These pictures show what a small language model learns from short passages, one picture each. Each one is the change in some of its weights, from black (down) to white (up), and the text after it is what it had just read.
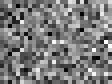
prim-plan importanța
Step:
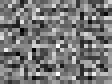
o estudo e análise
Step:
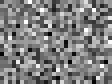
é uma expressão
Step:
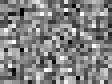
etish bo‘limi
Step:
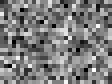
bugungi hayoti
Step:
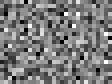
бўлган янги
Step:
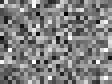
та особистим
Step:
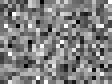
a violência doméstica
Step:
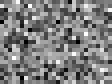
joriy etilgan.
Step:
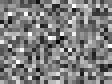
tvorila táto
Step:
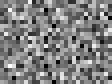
place of teaching
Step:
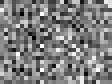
genetik mexanizmlarini
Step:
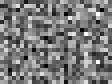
são observadas as
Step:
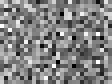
içi iklim
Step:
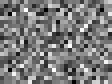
segunda via,
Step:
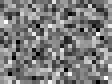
se manifesta na ação
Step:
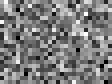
suku-suku di
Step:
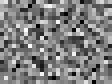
/ Kani Sissoko.
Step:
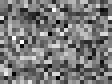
doirasi ancha keng
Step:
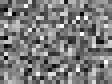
respeto por la
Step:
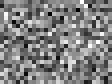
tahlil gapning
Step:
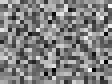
of effectiveness in
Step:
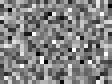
kishi o'zini
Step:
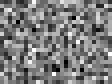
tendreis por ser muy
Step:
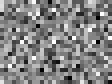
complex and multifactorial
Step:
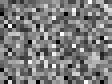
una coherencia en si mismo
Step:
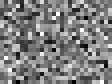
va qarg'ishlar
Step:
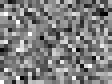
| Consorzio
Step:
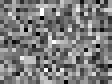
apoteozę jego
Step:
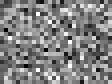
mais detalhada
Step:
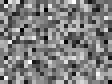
SWOT analysis,
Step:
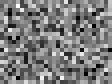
will be possible to inform
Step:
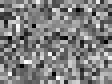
bola hisoblanishi
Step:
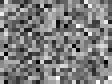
керувати ними
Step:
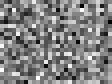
ta'lim berishga
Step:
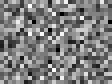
Gall, *Educational
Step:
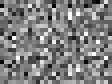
moddalarning miqdori
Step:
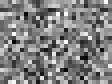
digitales. Los
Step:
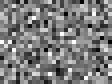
pesquisa em eventos
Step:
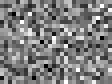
hozirgi kungacha
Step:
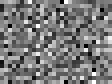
sprich um Eltern,
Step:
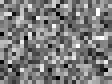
Das könnte man
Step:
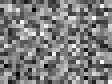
programas de rastreamento
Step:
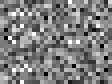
\theta \cdot
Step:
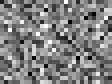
development of written
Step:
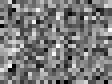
ferramentas importantes para
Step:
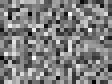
doméstico. Não menos
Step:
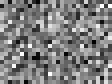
Retrieved from
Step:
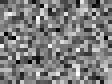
Elvira que es él
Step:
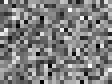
о пунктах с
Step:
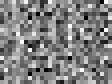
of Commensuration in
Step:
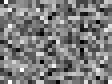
as partes interessadas.
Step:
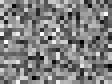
tog‘ay va suyak
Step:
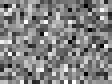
Abweichungen von den
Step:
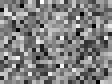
Ketzer, que
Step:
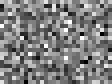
lug'at so'zlari
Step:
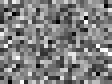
Biv. und *Galium
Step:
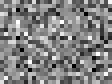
anglash va istak
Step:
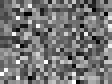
- o) El trabajo
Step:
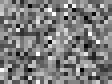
des Africains.
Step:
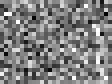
o'z ichiga
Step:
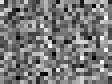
териб олинганда
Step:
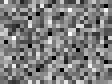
серед них як
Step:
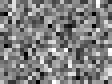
ни ташкил
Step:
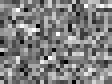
yoki hududlarda
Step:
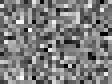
were implemented,
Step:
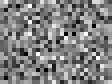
На рис. 2
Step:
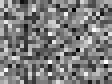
in borderline
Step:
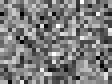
a eu pour objectif
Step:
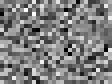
so với
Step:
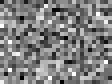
hibrizi [2].
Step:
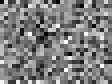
способная, с
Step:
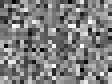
que permiten trabajar
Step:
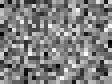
más se mueven son los
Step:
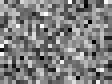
etganligi tufayli
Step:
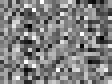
diversos. Se
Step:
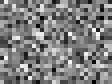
эришиш учун
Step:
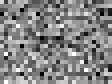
menurunkan nilai
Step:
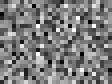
McKee το
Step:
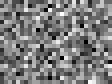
programação Python e
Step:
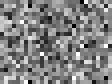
fractures of the
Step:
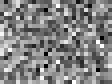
Obeidat – University of
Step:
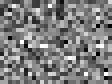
sido Oscar
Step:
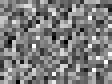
bilhões por ano.
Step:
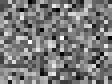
De lo anteriormente
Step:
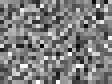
com fim pedagógico,
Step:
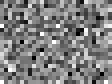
игра как метод
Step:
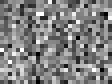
ham hukm qilingan
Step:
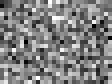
realizar las peticiones
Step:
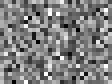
реализованы в
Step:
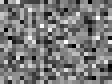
in effecten, niet
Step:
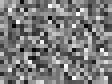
- « Quinze ans
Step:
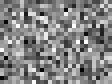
Sebagian besar
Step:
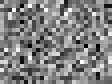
як когнітивні,
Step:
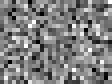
из России.
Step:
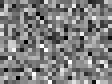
the development of digital
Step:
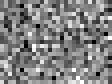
qilar ekan, ta'lim
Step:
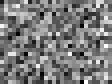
кўп жиҳатдан
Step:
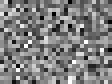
Середній вік
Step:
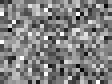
kengaytiradi. Bu
